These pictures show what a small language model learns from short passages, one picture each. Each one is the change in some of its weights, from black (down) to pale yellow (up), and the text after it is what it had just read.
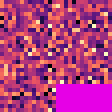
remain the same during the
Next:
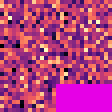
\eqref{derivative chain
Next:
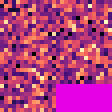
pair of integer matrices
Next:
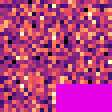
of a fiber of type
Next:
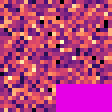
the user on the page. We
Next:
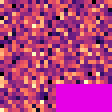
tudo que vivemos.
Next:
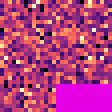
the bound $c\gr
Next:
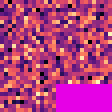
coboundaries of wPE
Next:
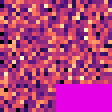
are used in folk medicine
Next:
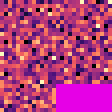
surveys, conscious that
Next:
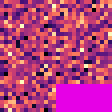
hyperbolic groups and their
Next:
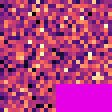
half of the international
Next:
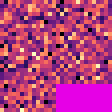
decimal point. \item
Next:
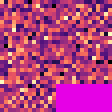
of the area’s
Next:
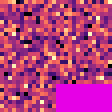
correctly, attempt to
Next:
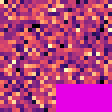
27 years, the
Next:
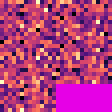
описание по
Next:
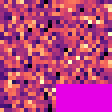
el lugar, momento
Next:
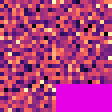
of the above classification of touch
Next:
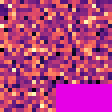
and water quality aids in
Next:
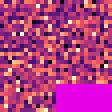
the displacement on each acre
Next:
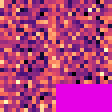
didactic principles,
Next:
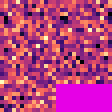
wie grössere
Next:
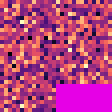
zemine oturan
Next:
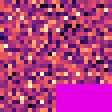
și Mediaș
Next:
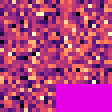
centrally symmetric
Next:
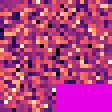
defined by $$X_{t+1}
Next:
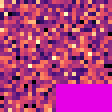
curated access to high-quality
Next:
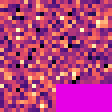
bar codes which are
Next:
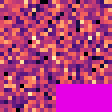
section, we make some preparations
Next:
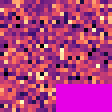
\subsection{Sum of height
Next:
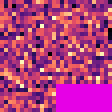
ularga ahloqiy
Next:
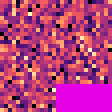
in the pictures. See
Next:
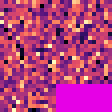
satisfying the inequalities
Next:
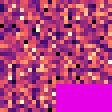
long as the fundamental
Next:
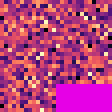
rubai, the lover
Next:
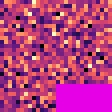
crucial in order to make
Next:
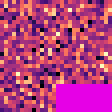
to electric motors. The
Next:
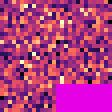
the effect of interface
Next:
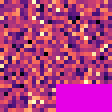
US Alliance, these
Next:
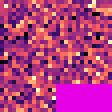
recognised legal
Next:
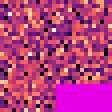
polynomials, J.
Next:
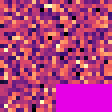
the only critical point of
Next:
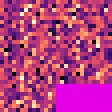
de *teatro* e
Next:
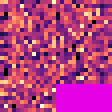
hypersurface with constant
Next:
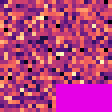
among the most common diseases
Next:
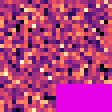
is a significant interaction between
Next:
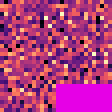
that highlight the benefits
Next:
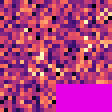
(n)$ since in that case we have
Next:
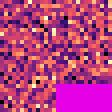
stumble on that how
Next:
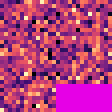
ventral view.
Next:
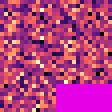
hodisa namunalari
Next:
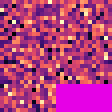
by each iteration. The recent
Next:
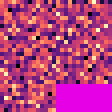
Karnataka's Rural
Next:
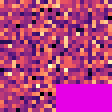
باشد و
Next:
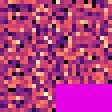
ensembles, tous
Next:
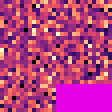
2.5% mostró un
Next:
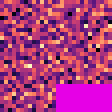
in Spain: research from social work
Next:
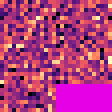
how sediment are collected
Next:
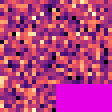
that $\widetilde \phi$ is a
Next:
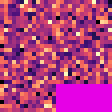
as a linear function with two parameters,
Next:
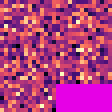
the saturation condition is:
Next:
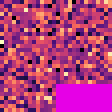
effect on QRS complex detection
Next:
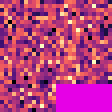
to associate Indigenous and
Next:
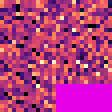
workers and devices takes
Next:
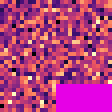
A360 consisted of
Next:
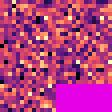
rates. The numerical values
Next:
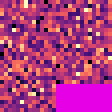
[B] but based on the above
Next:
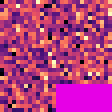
the group $X$. Note that the
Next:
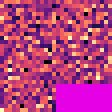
to be still open
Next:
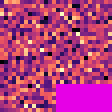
values were also derived from the
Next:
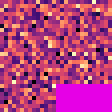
of my thesis has been
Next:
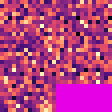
placements of cue
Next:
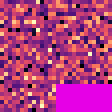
to other confounding
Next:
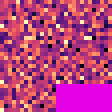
also believe that it is
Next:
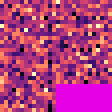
of \S 3. So that there
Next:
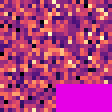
lines of more than 150
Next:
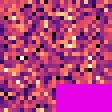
ta'limni amalga
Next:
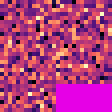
and allowed to dry and
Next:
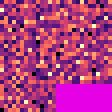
evaluation in this study;
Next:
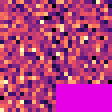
observa en otros
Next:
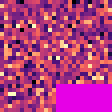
kunda pedagog
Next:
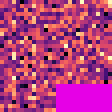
como contratación, control
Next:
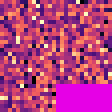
matnli ma'lumotlar
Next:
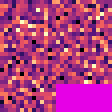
ER and grade. There
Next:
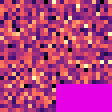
be obtained in such a way,
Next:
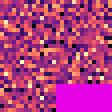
a review of many
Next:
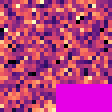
at least $1-\delta$, we
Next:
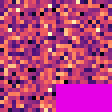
com atenção de nível
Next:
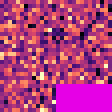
talablarga ega
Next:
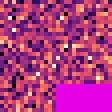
based methods are actively developed for
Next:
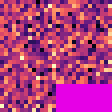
of typical flight
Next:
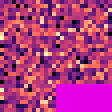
greater than the table value
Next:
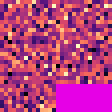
of coset representatives such that
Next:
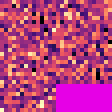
sich, dass die
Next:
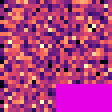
навіть якщо
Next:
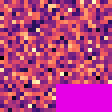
in the Northwest of
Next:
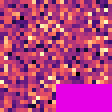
\item {\color{blue}
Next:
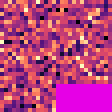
0, \quad m\to
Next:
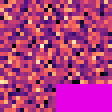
área estudada foi
